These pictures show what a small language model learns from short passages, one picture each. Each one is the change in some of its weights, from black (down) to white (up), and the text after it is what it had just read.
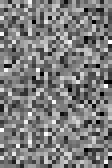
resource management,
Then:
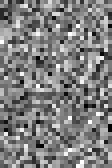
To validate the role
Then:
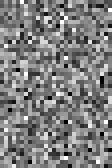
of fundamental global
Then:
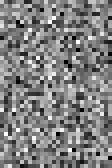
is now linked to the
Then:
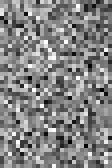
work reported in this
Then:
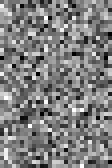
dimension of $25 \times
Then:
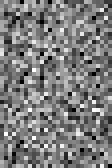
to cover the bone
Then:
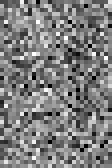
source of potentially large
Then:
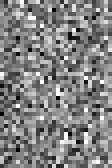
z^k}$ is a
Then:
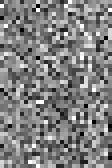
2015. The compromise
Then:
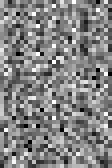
are required to estimate the
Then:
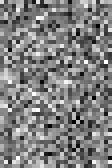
the size of the job.
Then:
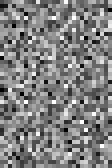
of uniform modules
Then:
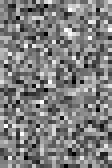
would say. And
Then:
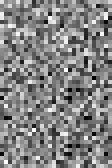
ratio between the two
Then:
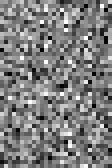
and nonequilibrium
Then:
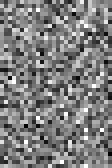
see that the column space
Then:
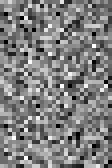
demonstrates that system
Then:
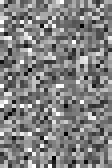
to express the distance.
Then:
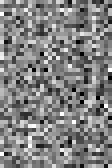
acquired to set
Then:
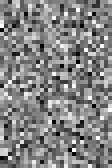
et al} contribution to these
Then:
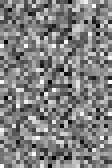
whole cycle.
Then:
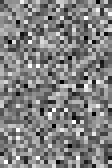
of the BE as a
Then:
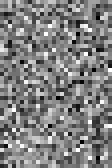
critical density at that
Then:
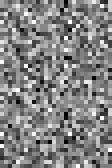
and reset but infrastructure
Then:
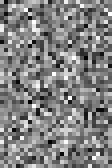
PhD students are
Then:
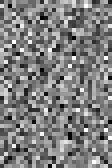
should have a~1}
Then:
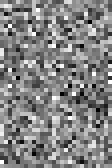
field, and largely follows
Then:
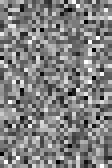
of the contact process}
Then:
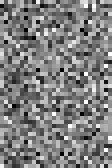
obvious. Consider
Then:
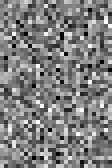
Before any decision about
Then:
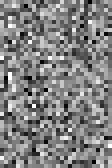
of teaching in the
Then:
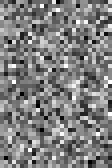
of the blocks which are
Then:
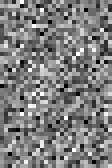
of multi-fluid
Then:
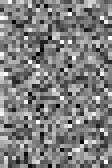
by XRD analysis, using
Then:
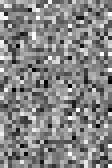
field $T$, uniquely
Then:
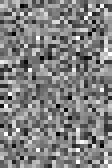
graph of the polynomial
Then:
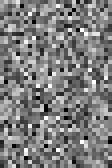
frequency of the data depends
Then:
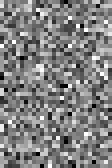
operation across varying
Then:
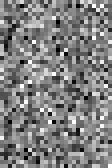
we need to write
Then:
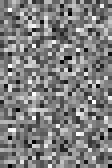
polar coordinates as
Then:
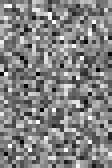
Such a spherical
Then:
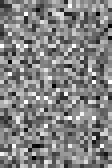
problem. Celestial
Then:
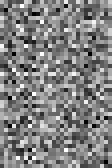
of the entries in
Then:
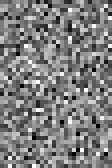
the Agricultural
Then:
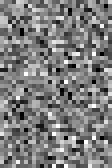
the SPT phase from a
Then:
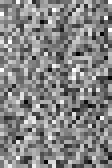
all the observed differences between
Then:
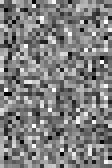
various ways. We would
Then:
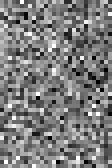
is larger than the
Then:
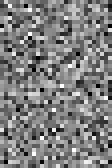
that vanish in higher
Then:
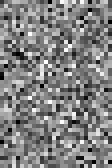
can represent the boundary of a
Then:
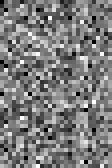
the ECAL.
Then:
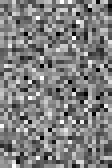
Baire set B in
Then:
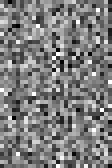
other recommendations are
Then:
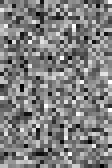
of $D^*$ production
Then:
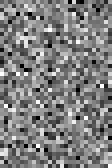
respect to the question:
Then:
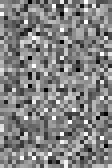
$t \mapsto
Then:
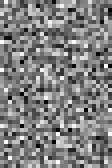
translation results for 6
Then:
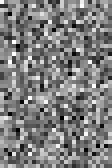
of sarcoma to other
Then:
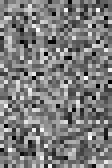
be seen}: the user
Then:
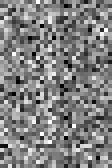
is not attained;
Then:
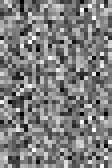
$n$). One of
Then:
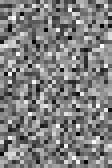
Aadhaar linking
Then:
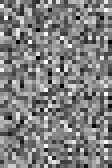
related department of
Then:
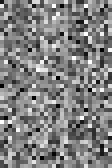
(\ref{line}) we
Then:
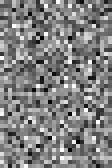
made systematic errors
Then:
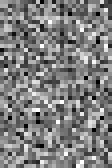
the following theorem is valid.
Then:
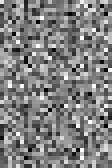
Dunne, A.
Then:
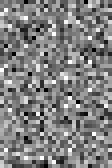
It is not lost,
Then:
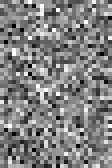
,\left( \lambda
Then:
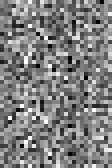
principles, identification
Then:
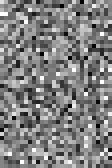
\Sigma_{\perp i}=
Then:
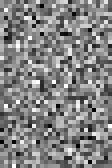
over the crystal
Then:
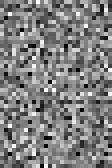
k_B T \frac
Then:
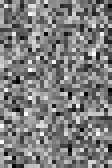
belief can be added
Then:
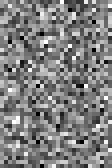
of a developing nation
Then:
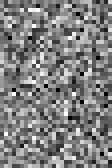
basis functions span the
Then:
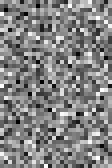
such media is a
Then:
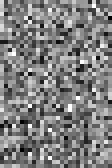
equal to that of the
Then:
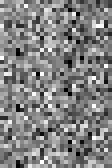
is expected to be very low
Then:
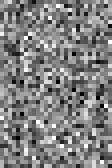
family of sets
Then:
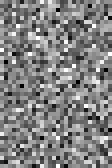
when web or video
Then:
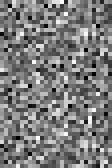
magnitude. This
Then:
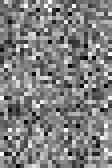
invariants using skein
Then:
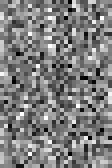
was carried out by
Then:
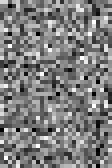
results were derived. The
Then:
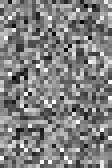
film on paper showing
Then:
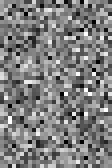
any natural explanation
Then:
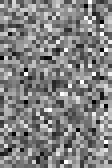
substituting, we have
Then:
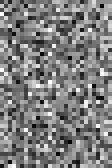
respectively. Note that they are
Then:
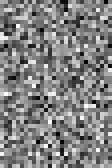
subplot related to the
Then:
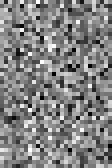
is an equivalence for all
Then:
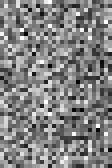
Second they reduce the
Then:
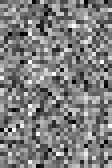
we considered (NRQM
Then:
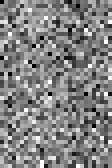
the end node weights
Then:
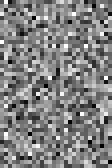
Consequently, taking
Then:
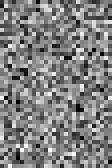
to those obtained earlier
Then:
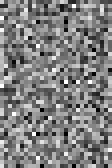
systems. Then people
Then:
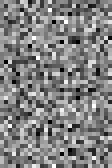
an element $w \in
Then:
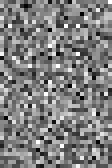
IETF to avoid
